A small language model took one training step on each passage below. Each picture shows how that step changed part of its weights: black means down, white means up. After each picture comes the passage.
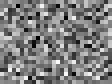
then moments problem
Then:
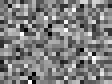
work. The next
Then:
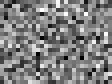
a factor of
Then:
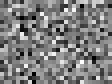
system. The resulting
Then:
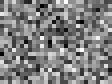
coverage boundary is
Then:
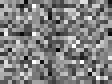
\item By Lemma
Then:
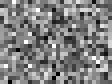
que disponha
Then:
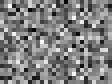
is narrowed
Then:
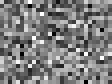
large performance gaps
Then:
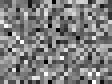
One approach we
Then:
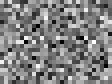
For each standard
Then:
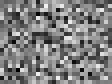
is given by the
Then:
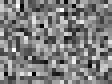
general whether
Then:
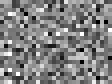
\not \in
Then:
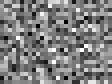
This object is
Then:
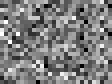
homem e
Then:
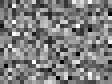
it is very
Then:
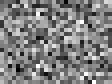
work is Igor
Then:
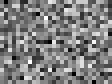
for the studied
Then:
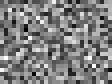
in the embedded
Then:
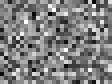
tension field
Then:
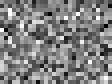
adds a
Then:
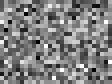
for any vector fields
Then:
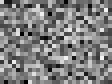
reads as follows
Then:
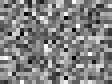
can get a
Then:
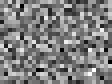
Let for $
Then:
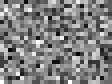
if $p =
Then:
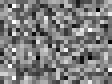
It is immediate
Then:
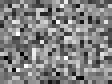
model is that its
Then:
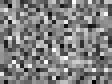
we focus on
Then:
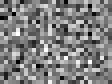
tensor structures,
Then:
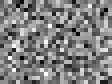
Fen ve
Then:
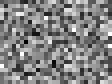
the dominant
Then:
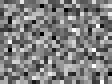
d$ and
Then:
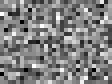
with respect to their
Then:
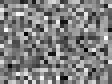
the target
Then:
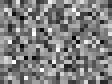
and further developed
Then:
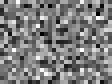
AF order is
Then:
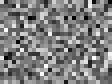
in legacy
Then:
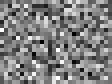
is central in
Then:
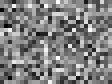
total mass flow on
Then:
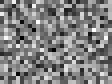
equivale a
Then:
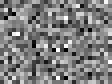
This is, for
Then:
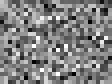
se identifica y
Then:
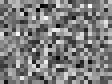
use SMC and
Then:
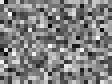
point (dashed
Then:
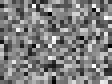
to avoid
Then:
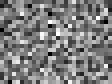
possession of
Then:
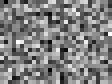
by the previous
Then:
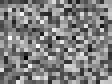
in the same sense
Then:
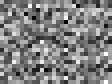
essential components
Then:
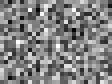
and size of the
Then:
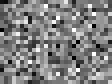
of Things,
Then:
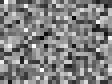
ramo de
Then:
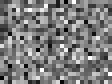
pass it through
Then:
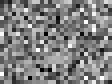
1b shows the
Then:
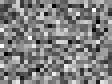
constraints on the
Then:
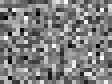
experiment, we
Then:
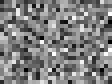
non-zero components
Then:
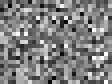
latter were used
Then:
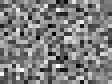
first term at the
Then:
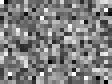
discrepancy between
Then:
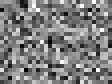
which they coined
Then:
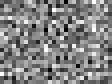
decomposing the
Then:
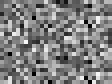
foundational work of
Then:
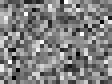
$j$ be
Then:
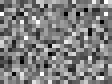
(vi) follows
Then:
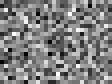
as, $\tau
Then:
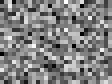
as a continued
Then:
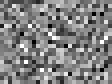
version of the
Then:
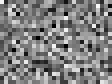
is hard to
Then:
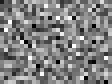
an infinity
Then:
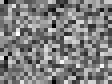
used to include
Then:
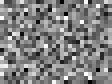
We now apply this
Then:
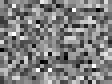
produced algorithms can
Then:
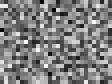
of smoothness
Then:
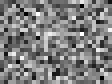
\nu$ metric
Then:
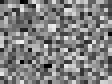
the reader.
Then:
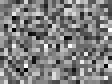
3 powder
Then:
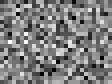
hidden inner
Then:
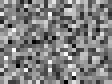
saúde de
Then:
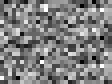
associated with a
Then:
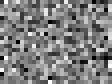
scuole di
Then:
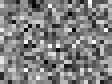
y tomar
